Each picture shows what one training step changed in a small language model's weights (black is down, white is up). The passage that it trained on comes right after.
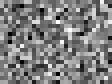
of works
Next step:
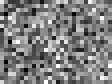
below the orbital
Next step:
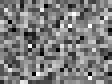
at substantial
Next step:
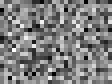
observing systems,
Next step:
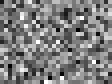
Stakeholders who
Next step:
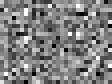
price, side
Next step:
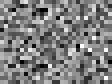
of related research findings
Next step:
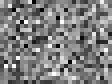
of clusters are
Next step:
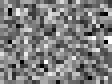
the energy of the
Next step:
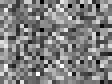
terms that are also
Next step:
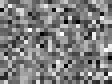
these models is in
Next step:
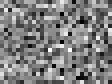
get a formula
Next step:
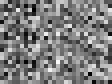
performed in 4
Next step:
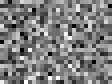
is shown for the
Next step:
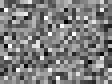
perspective, we
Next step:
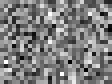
in the history
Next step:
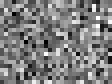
EMP. The
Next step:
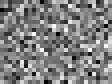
For scattering at small
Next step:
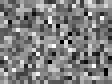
each term can be
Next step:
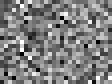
Ministry of
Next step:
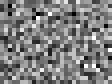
tuning parameter
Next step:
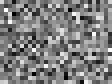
is finite.
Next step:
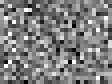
centers are the
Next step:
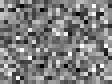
class of materials under
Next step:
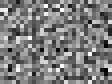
possible that the
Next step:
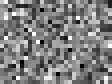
records of the
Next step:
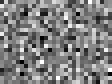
research method employed
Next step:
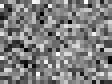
for Fortran
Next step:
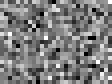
respect to these measures
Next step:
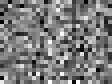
predicted by a
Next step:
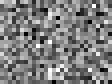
form of the
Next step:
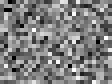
be used. The
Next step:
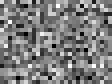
row and
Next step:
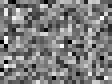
whether it can provide
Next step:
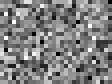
economic point of
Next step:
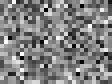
that in group A
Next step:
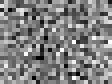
four main regions in
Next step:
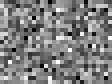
foresee an interesting
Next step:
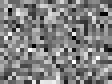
the vibrational
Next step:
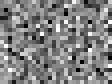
free radical
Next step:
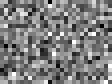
we find it
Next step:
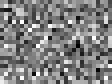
Conclusion This study
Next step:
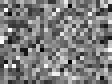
approximations are
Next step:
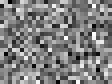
which is interpreted
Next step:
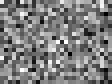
and temperature, the
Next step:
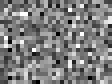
keywords in
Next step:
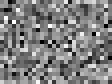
As seen in Figure
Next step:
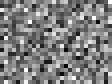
incorporates constraints
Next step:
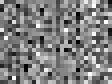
would require first learning
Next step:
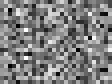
the behavior of
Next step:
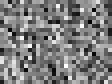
as HUD
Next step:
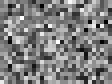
assumed the signs
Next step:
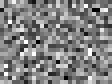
physical labor,
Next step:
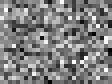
a close future,
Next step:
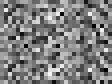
of the present
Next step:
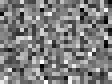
possible to measure not
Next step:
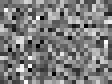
Europe is needed
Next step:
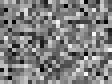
is appropriate to
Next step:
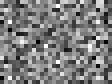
frequency, and also
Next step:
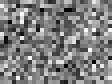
educational materials collected
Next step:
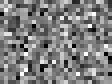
often gone
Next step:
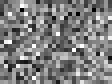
continuously socialize
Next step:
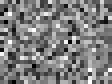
then reduces to
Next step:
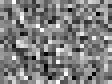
DCB test
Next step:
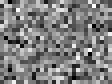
which the death
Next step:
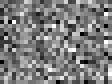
These states are
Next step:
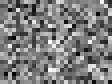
found in the cases
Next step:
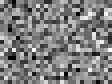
than what is
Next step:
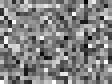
accrete easily
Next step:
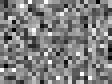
25 combinations
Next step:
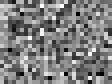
possible failure
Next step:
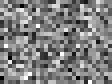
written as
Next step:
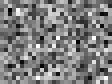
the results of
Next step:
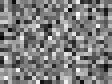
computation. For
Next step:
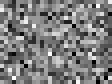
also seen here –
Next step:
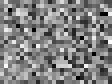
the presence of a
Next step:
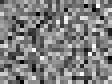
not been tested
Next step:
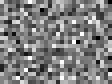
basis or contribute
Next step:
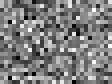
dimensional systems:
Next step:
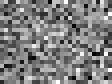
scattering will not be
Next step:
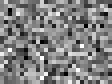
the engine testbed
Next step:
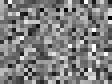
one notable feature
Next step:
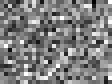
diseases over the
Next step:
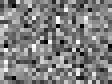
a magnificent
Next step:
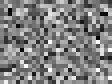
the mechanical properties
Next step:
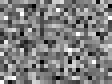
argument gives
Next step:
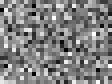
concept, this study
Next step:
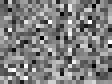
be noticeable
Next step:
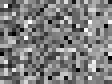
power electronics elements
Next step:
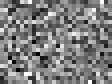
of interest, as
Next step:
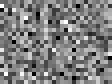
contagion and
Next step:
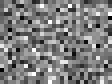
bounded by application
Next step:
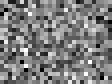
however, recommended
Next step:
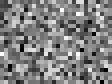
the observed cosmic
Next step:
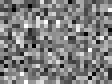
PN detector
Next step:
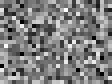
beat pattern
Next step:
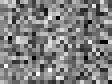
the form of a
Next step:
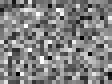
large volume drop
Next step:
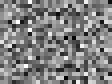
produced materials for the
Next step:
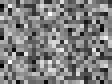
out the experiments,
